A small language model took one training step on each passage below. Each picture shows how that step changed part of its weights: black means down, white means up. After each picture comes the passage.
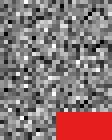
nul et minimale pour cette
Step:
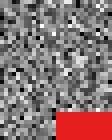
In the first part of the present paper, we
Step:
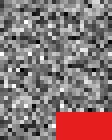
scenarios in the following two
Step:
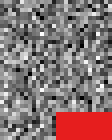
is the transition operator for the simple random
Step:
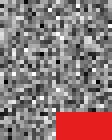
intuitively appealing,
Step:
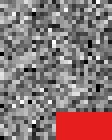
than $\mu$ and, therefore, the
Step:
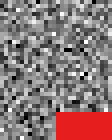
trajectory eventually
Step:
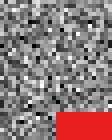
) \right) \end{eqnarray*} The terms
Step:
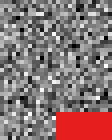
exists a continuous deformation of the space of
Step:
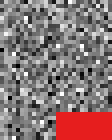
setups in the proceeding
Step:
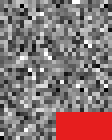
the allocation plan produced by
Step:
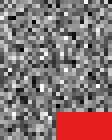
stop the observed sequence between the two
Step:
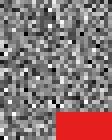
maximal fault tolerance. The
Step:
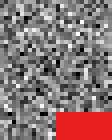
trajectories are qualitatively
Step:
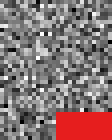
hindsight we might say this is
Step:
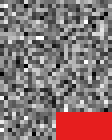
finite dimensional. Next we show that if
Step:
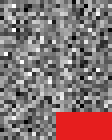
1950 the section was missing and hence
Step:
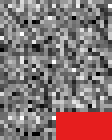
cohomology is readily retrieved
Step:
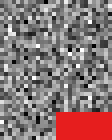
can restrict ourselves considering just
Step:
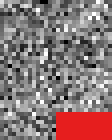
the $q$-integer $[n]$ by
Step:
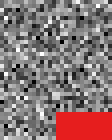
Such primal heuristics
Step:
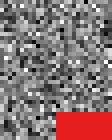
\end{equation} That is, to
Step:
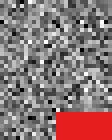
$\D(Y)$. Suppose there is a point
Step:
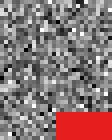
also $\bag(v)$. This in
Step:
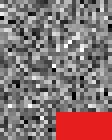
to a formula, inserting three copies
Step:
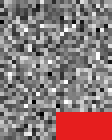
subsection the case where $X_n$ is
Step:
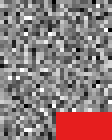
geometry; because of this, they are also
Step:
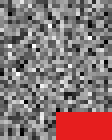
periodicity in these variables. Then the
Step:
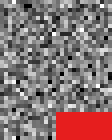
compositions with the inclusions in
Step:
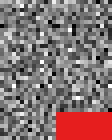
be a minimizer of the optimization problem
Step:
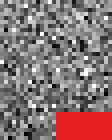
X^\ast$ be an arbitrary linear
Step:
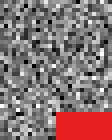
the cone of simple $k$-vectors.
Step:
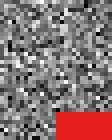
design for a normal linear regression model
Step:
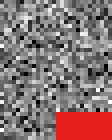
to compute the number of moduli of an
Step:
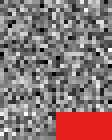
$e \in A$ and note that this
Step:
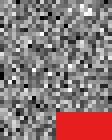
on $x$ and $D^{\beta}
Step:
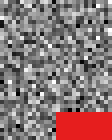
The analogue of $\delta$-derivation
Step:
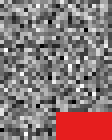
n \end{matrix} \right) \nonumber
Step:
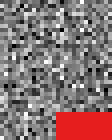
is a better option to obtain good
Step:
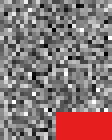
direct sum in the abstract algebraic theory.
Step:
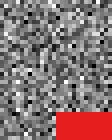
to $\ennreal$. Their introduction
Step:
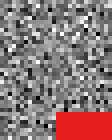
\begin{proof} \,\,Using
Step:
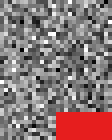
proof of Theorem \ref{main} is the following
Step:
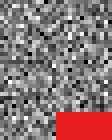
(\pv V\cap\pv
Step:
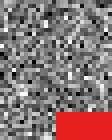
the Brauer group is trivial,
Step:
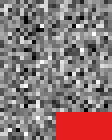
the product rule and rewriting the
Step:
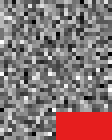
construct these K\"ahler forms
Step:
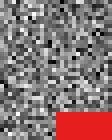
other results. When $\si < \k$,
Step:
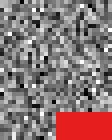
problem $L_t w = 0$. These
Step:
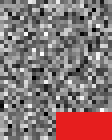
All details about solving
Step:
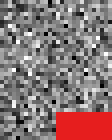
DHD, and $\I \subseteq R$
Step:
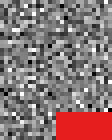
degree one in Polishchuk's basis
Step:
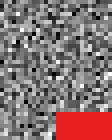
pm-map. It is natural to
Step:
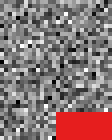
define functions $g$ and $h$ on
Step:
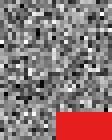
which we call {\it sequence of induced
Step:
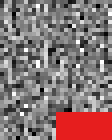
\label{eq:operator p1 odd}\\
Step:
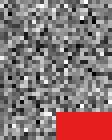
a sequence of edges $e_{1}\ldots
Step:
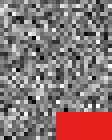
shape of a square. If we number
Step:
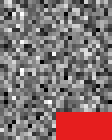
this test suite allows for a
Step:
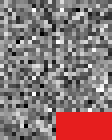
future. Hysteresis
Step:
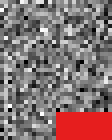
a closed condition as an equational requirement on
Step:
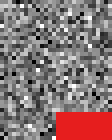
on $\SO(M,g)$ is given
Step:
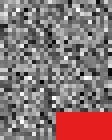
a based module over a based ring
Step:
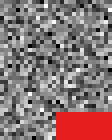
distinguished projective cover
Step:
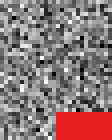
B$ when there exists $c \in
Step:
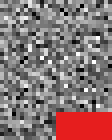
even. Now, if the parity of
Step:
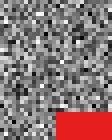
\in \eNs $,~ we define
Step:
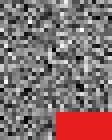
modules, as an immediate
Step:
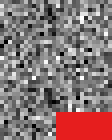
factor $\supsz$ along both
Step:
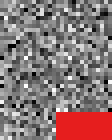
are really based on the accurate
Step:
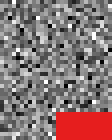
of the results in \cite{L3}, which
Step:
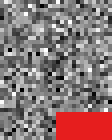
$V$. In order for $V$ to
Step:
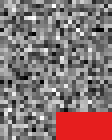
agglomerated entity such
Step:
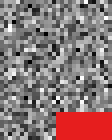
$3$-sphere as the projective
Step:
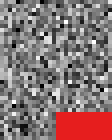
well short of describing the
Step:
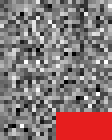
& MAS & LH & LOW
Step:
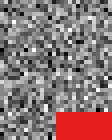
the incorporation of NURBS
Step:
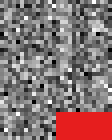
depth -2.6pt \kern
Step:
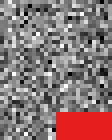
farthest from it). The
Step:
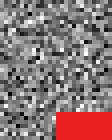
be visited twice.
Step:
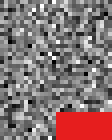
as microlinearity is closed under
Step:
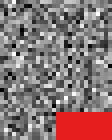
the scores with respect to each of
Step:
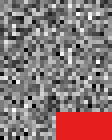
will be important for our estimates.
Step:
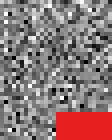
u^3,v)$. The red line is
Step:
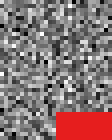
all $\omega\in\Omega'$ and
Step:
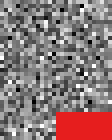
that the group $G_2$ is not
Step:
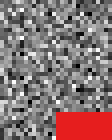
reduced to a finite number of values instead
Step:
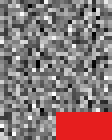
It is a generalization of the classical theorems
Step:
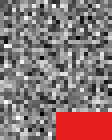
is practical for quasistatic and
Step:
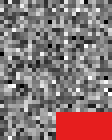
\end{equation*} Comparing this with
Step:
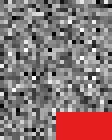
is stationary. As $\sigma =
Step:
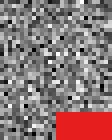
normal confidence interval for the mean value
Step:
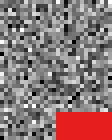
approximate-fan theorem. \newblock
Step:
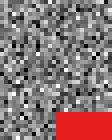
graded ideal of $S$. If there exists
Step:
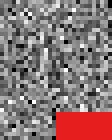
each point of the surface $\bar{\omega}$ the
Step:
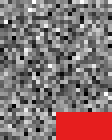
positive integer $m_{0}$ and a positive
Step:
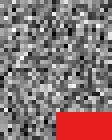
I know, the first place where this was
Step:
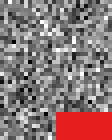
\La$ intersects the zero section
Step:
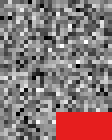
of time. \paragraph{Example
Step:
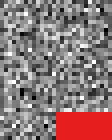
Unless otherwise indicated, we
